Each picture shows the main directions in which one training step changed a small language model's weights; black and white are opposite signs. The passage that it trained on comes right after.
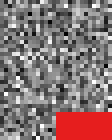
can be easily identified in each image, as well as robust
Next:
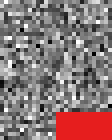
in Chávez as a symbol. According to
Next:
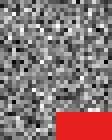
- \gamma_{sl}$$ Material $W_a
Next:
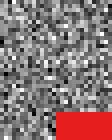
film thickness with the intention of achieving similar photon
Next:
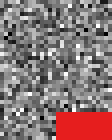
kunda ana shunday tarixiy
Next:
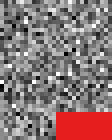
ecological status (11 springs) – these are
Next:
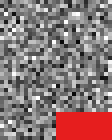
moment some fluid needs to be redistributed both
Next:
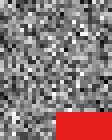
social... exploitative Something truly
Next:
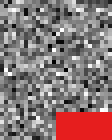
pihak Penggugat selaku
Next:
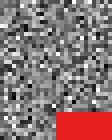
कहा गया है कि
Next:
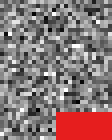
илмий тадқиқот
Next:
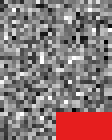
лимфоидной тканью и
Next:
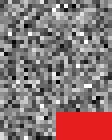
countries. Therefore, the systematic screening for
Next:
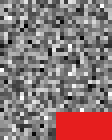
the speed of particle (1) as well as the speed
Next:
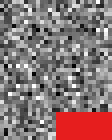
В. Ф. Основні підходи до
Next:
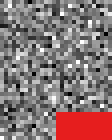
organizations. Distributed approaches instead assign coordinated optimization
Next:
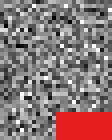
«Фронт освобождения
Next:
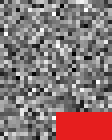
котором все слоги выглядят
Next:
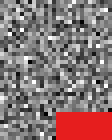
Product substitution - replacing the
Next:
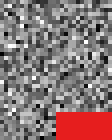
the **sample**, the majority of professors
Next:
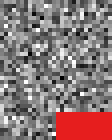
on policy and management of IE in higher education
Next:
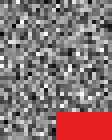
where tie transmission line capacity is considered as the
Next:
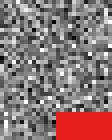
so far missed many radio intermediate sources in our
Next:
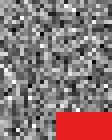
there would be at least $2n/r$
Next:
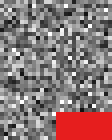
of combined of bioreparation and autologous
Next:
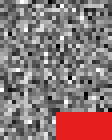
каби камёб тиллар бор)
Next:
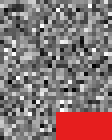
self-management, self awareness, social
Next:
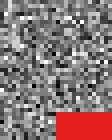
xorijiy korxonasi asosiy maqsadi
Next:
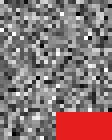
formale dell'operazione, ma
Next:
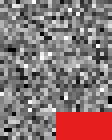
contratación *in-house*, la
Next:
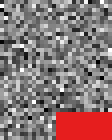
również związek
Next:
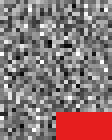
and dip coating method in order to find a
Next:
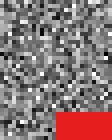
For easy reference, the various datasets detection and classification methods
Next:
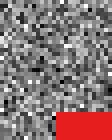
that complement technology, and encouraging a shift towards more
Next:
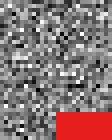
Синодан кейин ўттиз
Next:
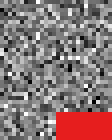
of autocatalysis with lateral inhibition,
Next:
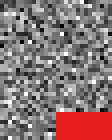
kasbiy kompetensiyalarning shakllanish
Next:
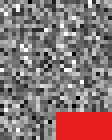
آمار این
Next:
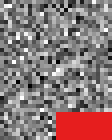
of violence or power that can eventually erode,
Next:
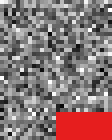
yondashuvi orqali o'quvchilarda
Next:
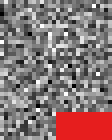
ketishi (triploid,
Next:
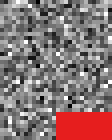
regime. It can also be shown that for the weakly
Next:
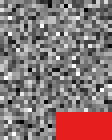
вояга етмаган шахснинг
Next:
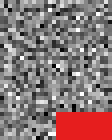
rente-opbrengsten over eventuele
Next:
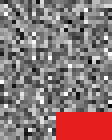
The particle evolves on the extended 4-manifold
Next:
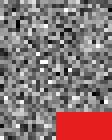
pedagogikasi: maktab o'quvchilarining
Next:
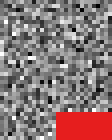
applications such that the estimated boundary bound value of the parameters is
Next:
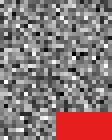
istotne jest interesowanie się
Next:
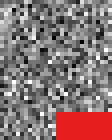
in Figure 4. From these results, it is clear that
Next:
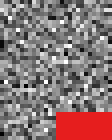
cost-benefit analyses of projects and policies and is
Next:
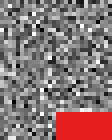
such as name, age, gender etc. was
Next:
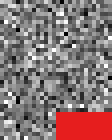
bölgelerde yaşayan Manav
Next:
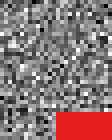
points is much smaller than the lifetime $\Gamma
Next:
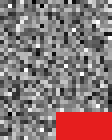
cus only on the red bar. While the values
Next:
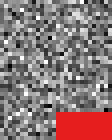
terras são: erva-mate,
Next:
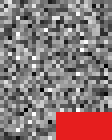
communes & EPCI N.B. : la
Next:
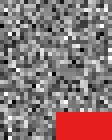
Republic of China. Diagnosis and treatment protocol for
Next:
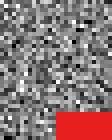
Panel b): Snapshot of the
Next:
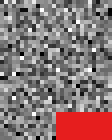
where multiple scattering/saturation effects are large, such
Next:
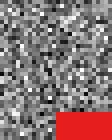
ambiguity in classification. Entropy
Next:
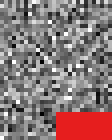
is employed to determine the strongly correlated ground state at zero
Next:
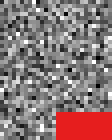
contribution. Margaux Elijah Neri:
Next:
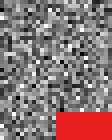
usul va tadbirlar majmui
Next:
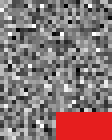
відповідно (табл. 1).
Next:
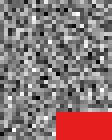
san'at turizm markazlaridan
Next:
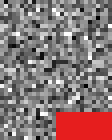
It could be said that sentiment analysis aims to
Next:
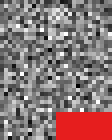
da vida e por ter me ungido todos os
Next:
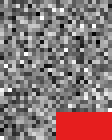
47 languages more from and to English. The
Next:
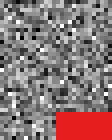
логістичних процесів і
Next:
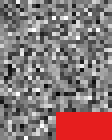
evolutionary jump at $t \approx 3 \times
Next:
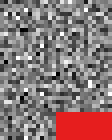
ou responsável; V - Com desvio de
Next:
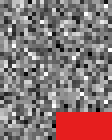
picture of the QCD phase diagram has been
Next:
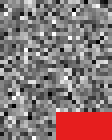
rigid body random motion between ±5 mm of
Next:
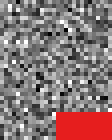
in the decay, which are sensitive to the mass and the
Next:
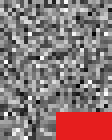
and development due to changes in hydrocarbon receptor
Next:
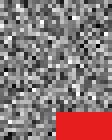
5 shows close agreement between the average stresses from the
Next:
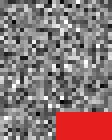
de esta encuesta para hacer un análisis
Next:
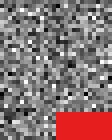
қилаётган қарорларига
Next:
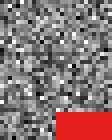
2. *Laboratoire Interdisciplinaire
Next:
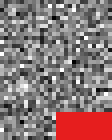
luminosities. Dust-corrected
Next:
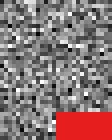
qolgan qismiga mutanosib
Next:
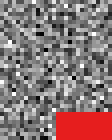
detector concepts for the experimental program at the
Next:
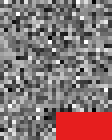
BIOGRAPHY Hari
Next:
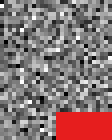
Francesca Nocca ^{1,*} ¹
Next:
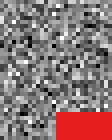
бўлган деб фараз қилиш
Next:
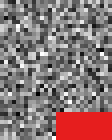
voices while maintaining a focus on consensus.
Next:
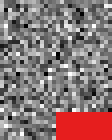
study on early childhood learning. The type of this study
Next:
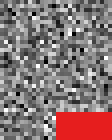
в будущем», «Имя
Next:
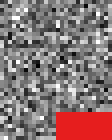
for their solutions and approaches. It is necessary not only to
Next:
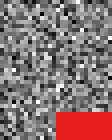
de exercícios que combinavam
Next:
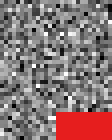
services with the aim of enhancing all dimensions
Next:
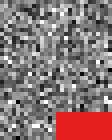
in part directly opposite to those raised in the
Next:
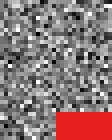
Allah Tealâ Kur'an-ı
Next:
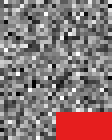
That is $\Pi\Sigma\Pi' =
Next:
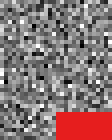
and Social Exchange Theory (SET) provide the
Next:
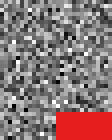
{\bibfnamefont {D.~E.}\ \bibnamefont
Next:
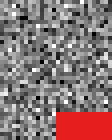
and Rouge de Tana were found to have the
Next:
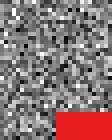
por trabajadores de una universidad pública
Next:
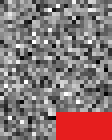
зарядной инфраструктуры
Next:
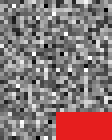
tissue from bone tissue 20 Whether
